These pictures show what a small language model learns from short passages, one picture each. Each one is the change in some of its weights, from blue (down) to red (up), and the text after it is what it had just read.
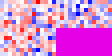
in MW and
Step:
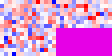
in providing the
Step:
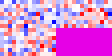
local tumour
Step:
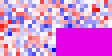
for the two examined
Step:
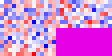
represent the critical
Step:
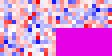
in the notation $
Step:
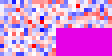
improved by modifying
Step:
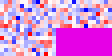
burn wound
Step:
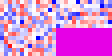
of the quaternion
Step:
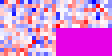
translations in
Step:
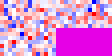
the source plane by
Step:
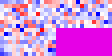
figure is slightly different
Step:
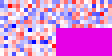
exactly the formula of
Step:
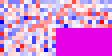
We then have that
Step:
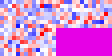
dataset was split into
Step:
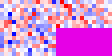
in certain special cases
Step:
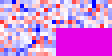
convex functions in
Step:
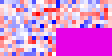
one can use
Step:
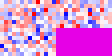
in part by a
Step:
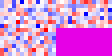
thick, suggesting
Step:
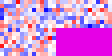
10 Mathematics of a
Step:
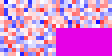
the research,
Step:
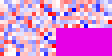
RH}\\ There
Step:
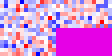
different iid
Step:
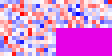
is just the
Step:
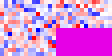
untreated test
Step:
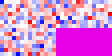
FK}. Suppose
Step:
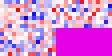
$. Suppose that we
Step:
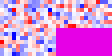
number of other areas
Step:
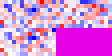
offered any
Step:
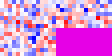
attention to creative
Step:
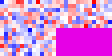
In view of the
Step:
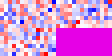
of these vertical
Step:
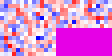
Total yield for the
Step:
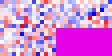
study by Cheng
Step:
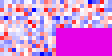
defined to be a
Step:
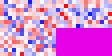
the procedure, we
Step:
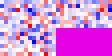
firms waste lots
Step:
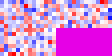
drug interactions, some
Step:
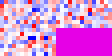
theorem proved by
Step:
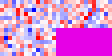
found in the
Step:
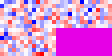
are ready to
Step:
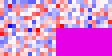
some individuals might
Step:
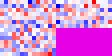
it to have two
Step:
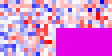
respectively. The
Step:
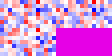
equations. In
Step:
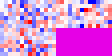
true for coherent
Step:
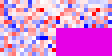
the map $t
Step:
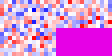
use of local
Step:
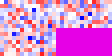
f$. The tree
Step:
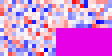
use of ICT
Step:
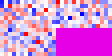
induces cancer
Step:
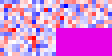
be generated, which
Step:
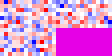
a responsive and
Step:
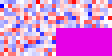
have sympathy
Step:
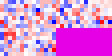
definitions and the properties
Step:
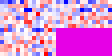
average molecular structure
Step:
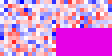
either of those definitions
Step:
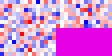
support of patients
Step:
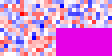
is continuous function and
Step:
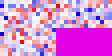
if this is the
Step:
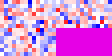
to the manual
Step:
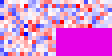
contrast, showed more
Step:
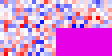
study in this article
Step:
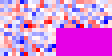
English and a
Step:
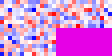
Classification of
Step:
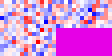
per time) divided
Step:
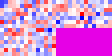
into above result,
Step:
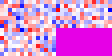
diffusion equations, have
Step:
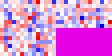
in the mold
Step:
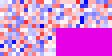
model of physical
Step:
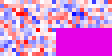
and against an
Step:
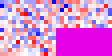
but linguistics
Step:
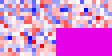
oxidative stress
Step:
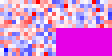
in Hopf
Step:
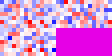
directed at potential
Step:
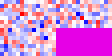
is known from the
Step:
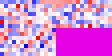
actual quantity of
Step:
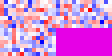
the equivalent regions.
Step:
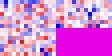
each country to meet
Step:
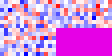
testing. Section 5
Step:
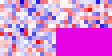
worst objective value
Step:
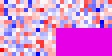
the algebraic variety of
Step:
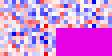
interests lying
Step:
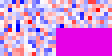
source of joy
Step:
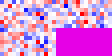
powerful feature.
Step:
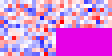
random permutation.
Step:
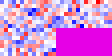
symptoms in
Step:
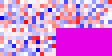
end of Run 8
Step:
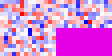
is contained in the
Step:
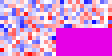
Similarly the second moment
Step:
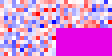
one of the original
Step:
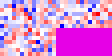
only encourage
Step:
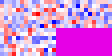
one cluster and the
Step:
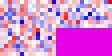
of information about the
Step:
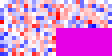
Workshop on
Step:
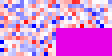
$\zeta \to
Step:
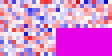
instrumental dimensions,
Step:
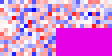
target belong to the
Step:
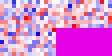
revise your
